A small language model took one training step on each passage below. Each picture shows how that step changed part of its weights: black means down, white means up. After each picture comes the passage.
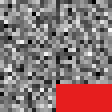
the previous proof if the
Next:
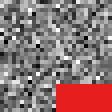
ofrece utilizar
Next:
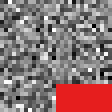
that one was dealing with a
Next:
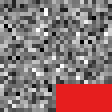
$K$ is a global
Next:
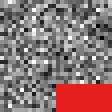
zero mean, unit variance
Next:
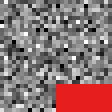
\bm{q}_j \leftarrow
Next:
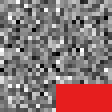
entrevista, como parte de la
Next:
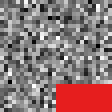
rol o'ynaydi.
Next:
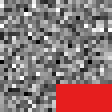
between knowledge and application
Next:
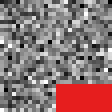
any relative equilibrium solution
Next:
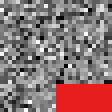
connected components of
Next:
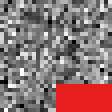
with the summation convention
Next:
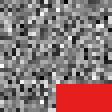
знания о языке
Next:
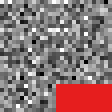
One of the first examples
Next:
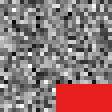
the Turkish Academy
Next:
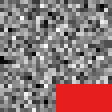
XVII asrning
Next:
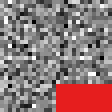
Proof.} Let $x_0$
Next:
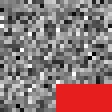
The double dual identification
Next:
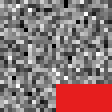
гомологий слоя
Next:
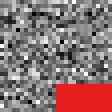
of elliptic operators is
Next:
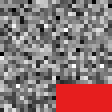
type. Therefore, in order
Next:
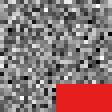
usufruir) no
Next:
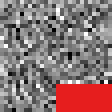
for every non-negative integer
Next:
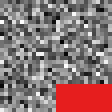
telling me about the problem and
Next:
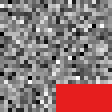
that the 9 additional sensors
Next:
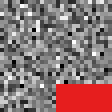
hajmi teskari
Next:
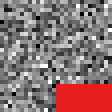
$T_A$ is defined by
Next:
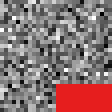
muy puros, y
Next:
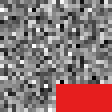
xato tarzda
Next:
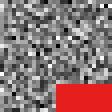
и партнеров.
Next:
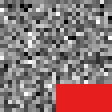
fez referência à
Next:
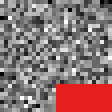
a cultura romana.
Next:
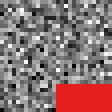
céntricos con un 45%
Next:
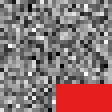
so that $S=\alpha I$ and
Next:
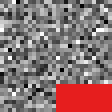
sus amplios tomos
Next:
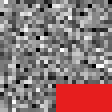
\section{The Decomposition of
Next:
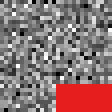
J., Roehrborn
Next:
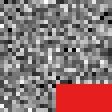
on scaling laws and
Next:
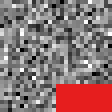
We have been motivated by two
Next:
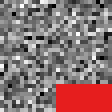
la existencia de viveros en
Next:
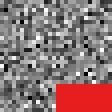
harga yang relatif
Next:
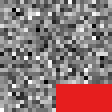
that our mean curvature bound
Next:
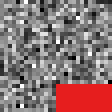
lehet, hogy
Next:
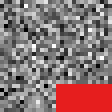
squarefree naturals
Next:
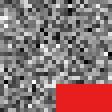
oriented twisted knot
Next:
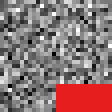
We only show results within the
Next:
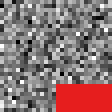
for the stock price.
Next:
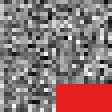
ойындар екі
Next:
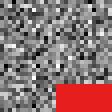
terima dan produksi
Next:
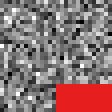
the following \re{\simple}{\bf
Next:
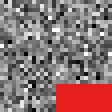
reparametrization at
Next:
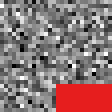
Entre las muchas
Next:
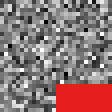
significativa de estudos
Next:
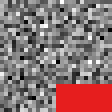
any one of its subgroups.
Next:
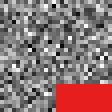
starting the Cartan equivalence
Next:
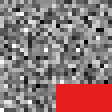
5) У меня
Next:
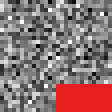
LSSI-CE, no
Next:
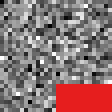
P \ni f(X)
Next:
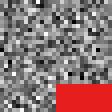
de pesquisas acerca
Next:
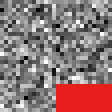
participar de sua
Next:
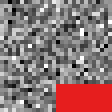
методов обработки
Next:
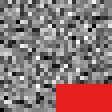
from discontinuous points of the
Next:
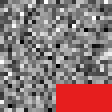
Paulo saliente a
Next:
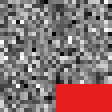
{\em equivalence}\, of
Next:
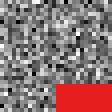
section commute with the center
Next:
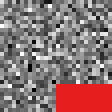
\, d \Interface \, ,
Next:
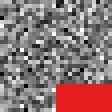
21. Давыдов
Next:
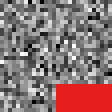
diniy va madaniy
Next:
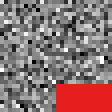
into multiple subdomains, which
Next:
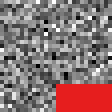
even, which means that
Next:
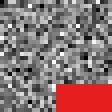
solution to (1) could
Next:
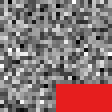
nutq materiallarini
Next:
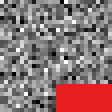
NASSIN, N.
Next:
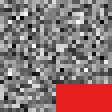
join} $G \vee
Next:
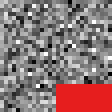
которые видели
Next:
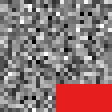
not every finite-dimensional algebra of
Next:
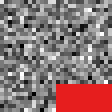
bo'lishidan butun
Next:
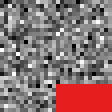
Among US Veterans
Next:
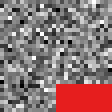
žákovi v
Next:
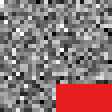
SIGMA {\bf 7}
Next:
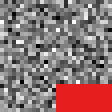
*Educational Research
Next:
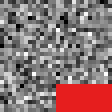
pengujian kedua
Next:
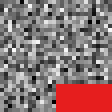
Cesar não elucida
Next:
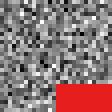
misgevat waren.
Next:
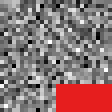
Nəticə olaraq,
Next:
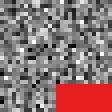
Freispiel als
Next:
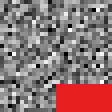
algunas observaciones
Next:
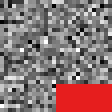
moment. \begin{lemma}
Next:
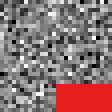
р. Статистичну
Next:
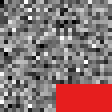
the ratio of the matrix's two
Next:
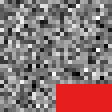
biri bo'lgan
